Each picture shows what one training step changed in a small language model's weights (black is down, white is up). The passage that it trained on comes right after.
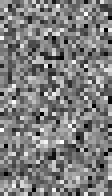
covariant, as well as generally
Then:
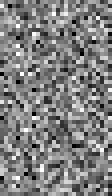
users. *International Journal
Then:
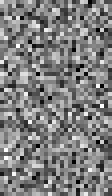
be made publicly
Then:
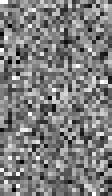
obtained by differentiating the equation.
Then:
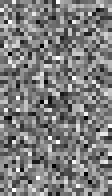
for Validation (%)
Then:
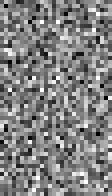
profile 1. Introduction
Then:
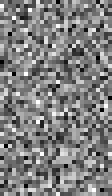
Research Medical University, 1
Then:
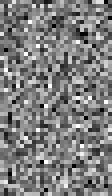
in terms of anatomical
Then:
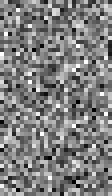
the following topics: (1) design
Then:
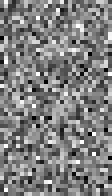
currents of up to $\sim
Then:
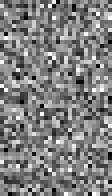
Prostitution in Central,
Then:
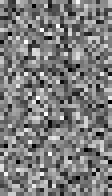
scan time is 1 s. For each
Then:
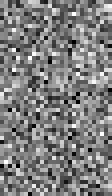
the various level of satisfaction
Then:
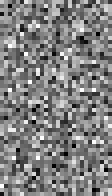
low energies as well as the
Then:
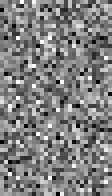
and $J^d X$ is an
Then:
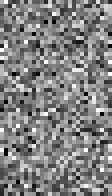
both the potential and limitations of
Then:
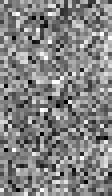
. If the secondary has a mass of
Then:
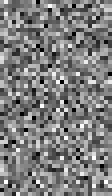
between sender and receiver could
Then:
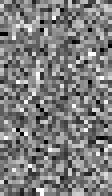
learning models. In the financial
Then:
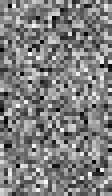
further enhance this aspect
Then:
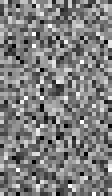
generic finite dimensional realizations on
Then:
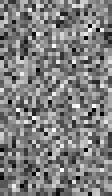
Publication No.
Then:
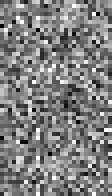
survival curves over time.
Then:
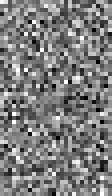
imposed by qubit connectivity,
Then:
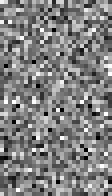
$z$ from the origin
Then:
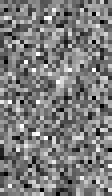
signal is located. This higher
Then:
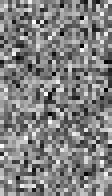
A, Sawadogo
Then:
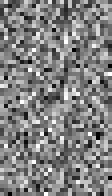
modules of $F(T)$
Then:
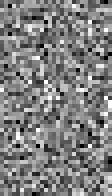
frequencies. Constants
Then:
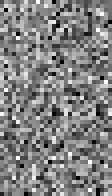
many primes $p$,
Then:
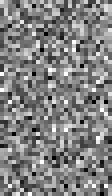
due to their quick and
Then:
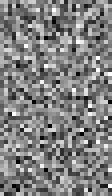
discovered by applying this
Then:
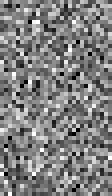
result by Nazarov that the
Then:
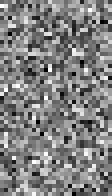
scattered con- 6
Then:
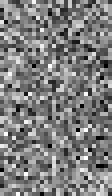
of the normalized random
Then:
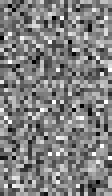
data extracted from Fig. 3 of
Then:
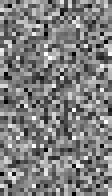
were concentrated around
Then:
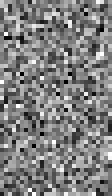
living matter (water
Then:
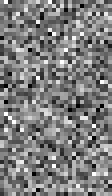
\right|^2 \delta(\omega -
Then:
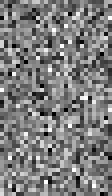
4a and 4b present the
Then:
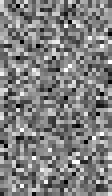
array processor (SAP).
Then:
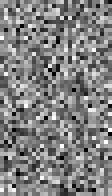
et on peut appliquer la
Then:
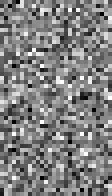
thus the characteristics that
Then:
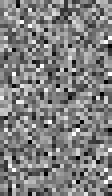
they cannot be held responsible
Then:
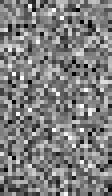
to let $V$ depend not only on
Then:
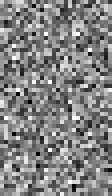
two types, that is,
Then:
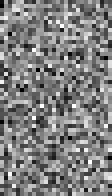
classes to the net change in the
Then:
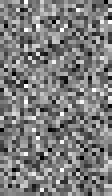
cholesterol excretion, while
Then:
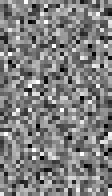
recipients with who developed
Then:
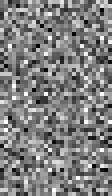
Information System is one of
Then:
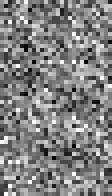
temperature $T=0$
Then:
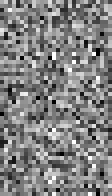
we set $T_f(q)
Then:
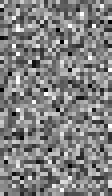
K3 surfaces endowed
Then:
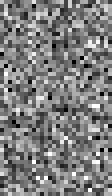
infrastructures for the analysis of
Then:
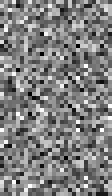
show the evolution of three of our
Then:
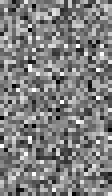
application of knowledge,
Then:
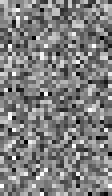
that the metric on the base
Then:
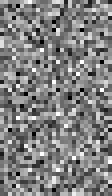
example, with a flatten or
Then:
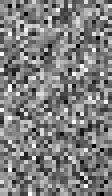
seen in the lower bound of
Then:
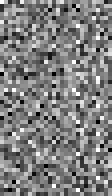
$U_i$ being a
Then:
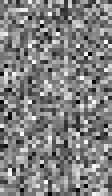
The comparison of our parameters for
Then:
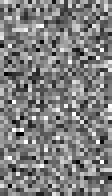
predictions since they depend on the
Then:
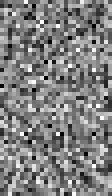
5. Plated contact using
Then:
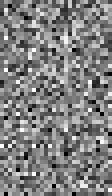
modules in their clinical
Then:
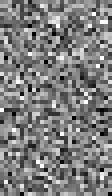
demonstrable. In the effective
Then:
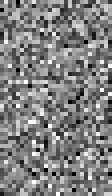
it may not be possible in general to
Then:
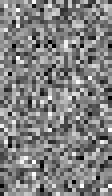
that bug and fix it (if
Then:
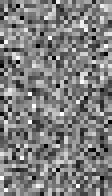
steady state, a steady
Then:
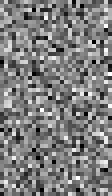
Survey". Here we
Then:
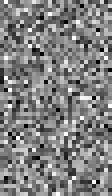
\partial p_\gamma /\partial
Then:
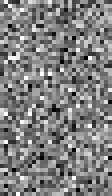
\subseteq \mathcal
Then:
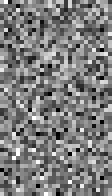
about differential graded Lie
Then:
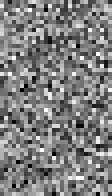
Yi}. {}From the general
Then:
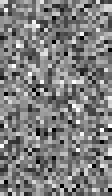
optical sensor technology evaluates its
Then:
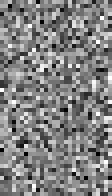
improvements and thus high
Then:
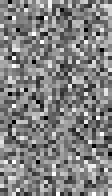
{Ortmann, Till and
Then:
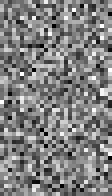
₆ BrIN
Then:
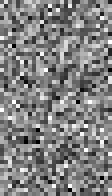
Now with more experimental data
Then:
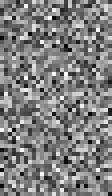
is subjected to a channel
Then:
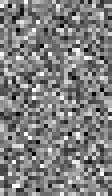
(AAP) aims to
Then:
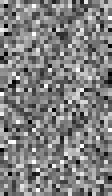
assumptions describe a
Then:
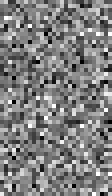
least \textit{one} of the
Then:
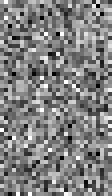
for scenario 1 where the
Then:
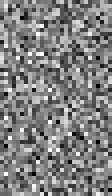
practices, collecting
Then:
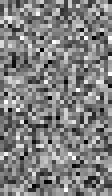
to account for the dominance
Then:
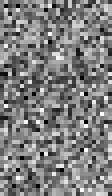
double the horizontal
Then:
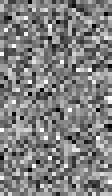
by \cor{0}, for all
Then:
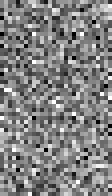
the interface recombination
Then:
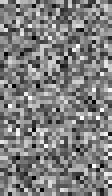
lesson order and scheme of work
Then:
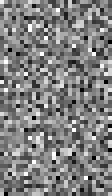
complicated cross-language
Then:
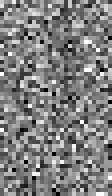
can have the first cohomology
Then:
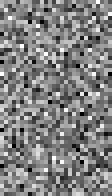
ind}$ and the family of
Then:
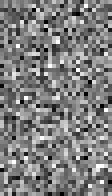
the output of the capsule
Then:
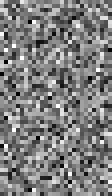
support Kosovo's
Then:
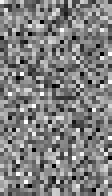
approached, since they help set the
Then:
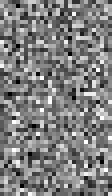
in Department of Electrical
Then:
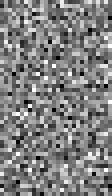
in terms of the Fredholm
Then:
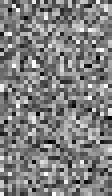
via MCX connectors.
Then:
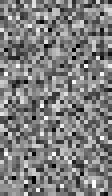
and expectations, and technical
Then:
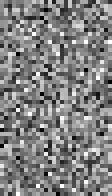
times. Figure 1. The
